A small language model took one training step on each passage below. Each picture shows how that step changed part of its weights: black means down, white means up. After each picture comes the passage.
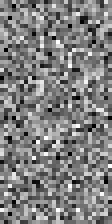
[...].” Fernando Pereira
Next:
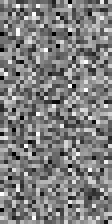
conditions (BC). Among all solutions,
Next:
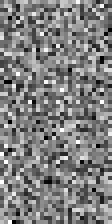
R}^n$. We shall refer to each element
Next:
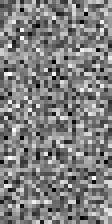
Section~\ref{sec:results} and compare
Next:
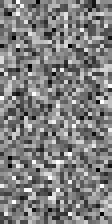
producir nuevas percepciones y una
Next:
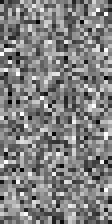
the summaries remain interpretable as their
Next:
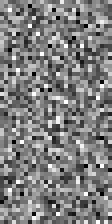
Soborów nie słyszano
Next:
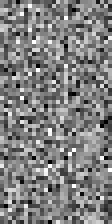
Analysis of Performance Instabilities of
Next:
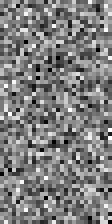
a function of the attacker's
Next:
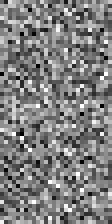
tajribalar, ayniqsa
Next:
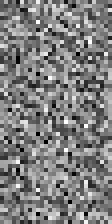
qator ilmiy va amaliy metodlardan
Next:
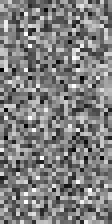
to the weighting function $W$. Since
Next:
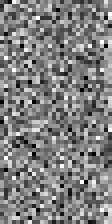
acela de a conserva identitatea
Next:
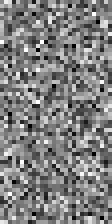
constraint. This is because the corresponding attribute
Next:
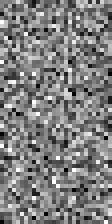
transformation properties of the SM fermions under
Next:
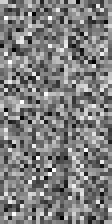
(which has not been performed so far) is
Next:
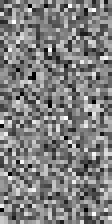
(small to large from top to bottom).
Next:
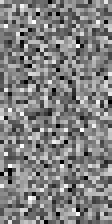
the total-penalty diagram is determined,
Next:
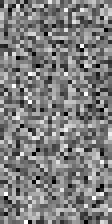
was larger in bigger spheres. For
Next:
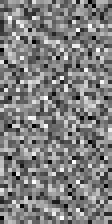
the total energy of FE and PE phases
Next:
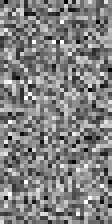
found in the WordNet are also
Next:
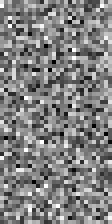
the structure function can be performed in Born approximation
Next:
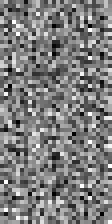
Sharapov Farrux
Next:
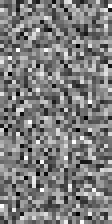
quyidagilar: 1.
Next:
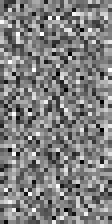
0 0 0 Stanchezza degli
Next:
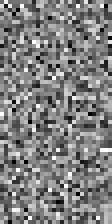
6300 L$_{\odot}$. These authors
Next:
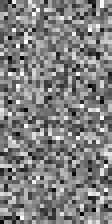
cycle of CTC. Rather, the
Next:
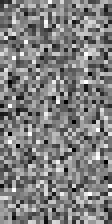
of the parity of $J=0$
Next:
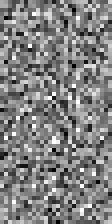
boladagi bilim olish davri oson
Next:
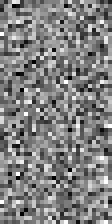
više prostora za
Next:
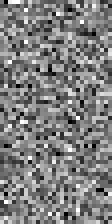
the explicit formula (\ref{bN}) for
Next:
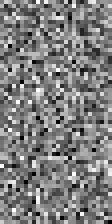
р. Свіслач,
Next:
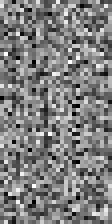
(1-1/\eta)$, which approaches
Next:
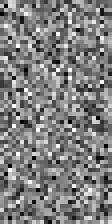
level of~$5\%$ is indicated by the
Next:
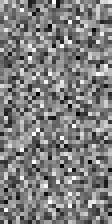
p. 72) Nesse sentido, o
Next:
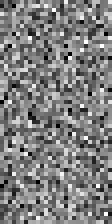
integral (\ref{eq_integral})
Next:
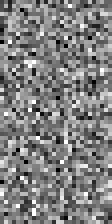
heterogeneous mobile and static
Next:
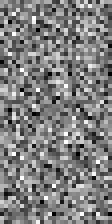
study the frequency doubling and manifestation
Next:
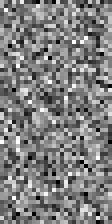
марки и модели),
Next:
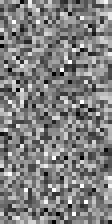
furnizarea de estimări
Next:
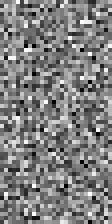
là dạng hàm
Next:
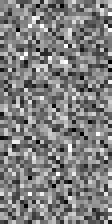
group generally involved borderline lesions
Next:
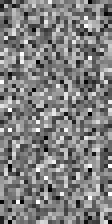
of a higher mode of the same cavity,
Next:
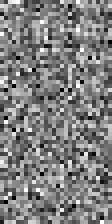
correlações de forças se
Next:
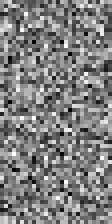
in the CTPA-Scan images,
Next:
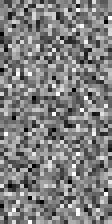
mixing-length parameter ($\amlt =
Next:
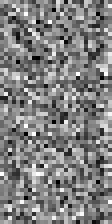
letzten Semester vor dem
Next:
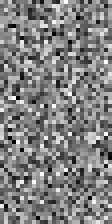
lowercase the pre-training text and
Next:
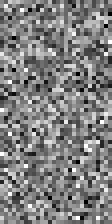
illustrated. {\it Bottom panel}: The
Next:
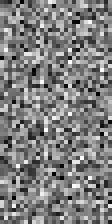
nature, with the simultaneous assimilation of
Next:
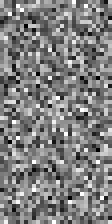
serão anexadas ao seu respectivo
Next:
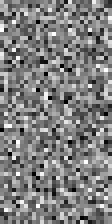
dozen X-ray bursts were detected by
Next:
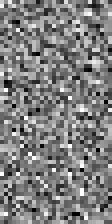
nor the European Commission can be held
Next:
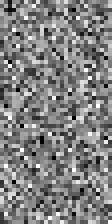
mass at a given density. As we shall
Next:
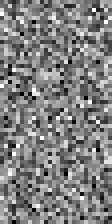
in a submanifold $\CC$,
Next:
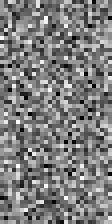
kelsa asosan ikkita
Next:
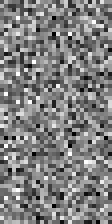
characterize emission line fluxes in the absence of
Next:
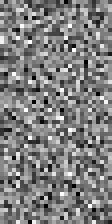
60 contando as falanges dos
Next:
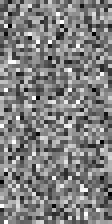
Gruppe «prekärer
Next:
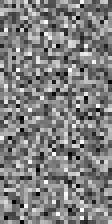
vaqti 6min davomida
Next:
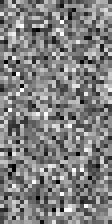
periodicities two orders of magnitude smaller than
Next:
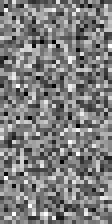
similar behavior up to the largest arrays
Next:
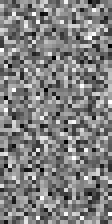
have been carried out considering three body interaction
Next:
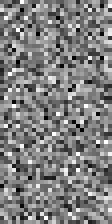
% argument is your BibTeX
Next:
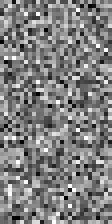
average}), with the average taken in the interval
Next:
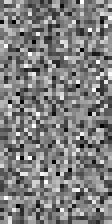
Engineering, Purdue University,
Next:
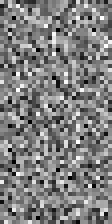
trajectory within the liquid basin ($\rho >
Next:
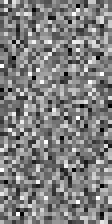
5,65% Distúrbios
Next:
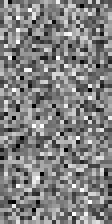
Optics | | CaT |
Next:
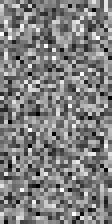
target to a large extent is diluted from
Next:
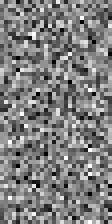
the studied model equation leads to ripple
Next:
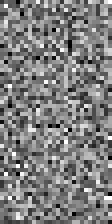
использовались тестовые
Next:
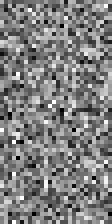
emission of the structure integrated over the emission
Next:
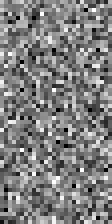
and has become a subject of study and interest
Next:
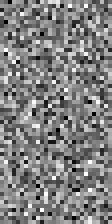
identical to that of consistency, with the
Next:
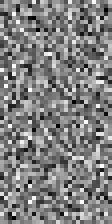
физическая культура и
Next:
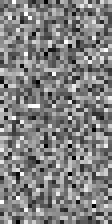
magnitude $m_{B}$ and the absolute
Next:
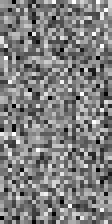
or artifact perspective} deals with
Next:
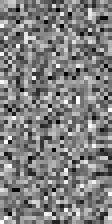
square root of the motion reduction factor.
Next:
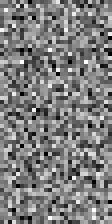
de vivir; es más que una capacidad
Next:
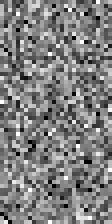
eng muhim yo'nalishlaridan biri
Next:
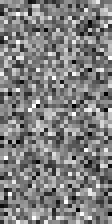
step towards an improvement of the efficiency of
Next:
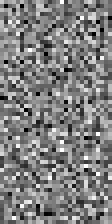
attivisti di diritti umani
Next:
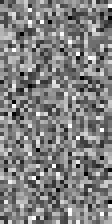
Civil), permite que o
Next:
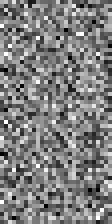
blackbody load on the inner assembly.
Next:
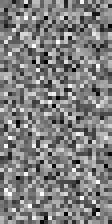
any $\chi(x)$ that satisfies
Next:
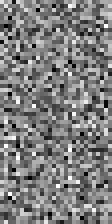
state more accurately. In this regime, the
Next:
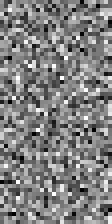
variable is used, the quantum corrections are given from
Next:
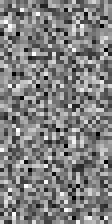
so that the observed oscillation periods are
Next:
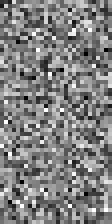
with the black hole (i.e., modes
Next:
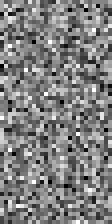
are widely deployable as RSS data
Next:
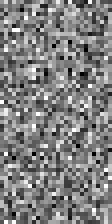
na UPA. **Resultados:**
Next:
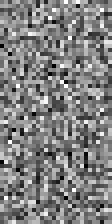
alikuot 336-kromat
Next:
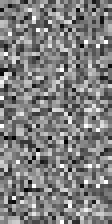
which varied in the 30-40 nm
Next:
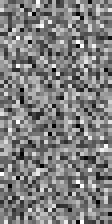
"bilish faoliyati" kabi
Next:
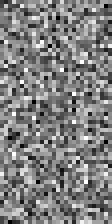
of the parity-odd rotation angle in
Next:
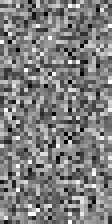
vida escolar, com amigos e
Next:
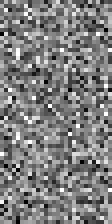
They are the following. For $\kappa
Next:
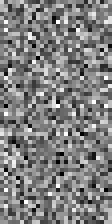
setenta del siglo pasado es una
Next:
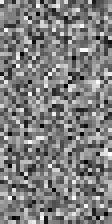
B-lipids had the same unsaturated
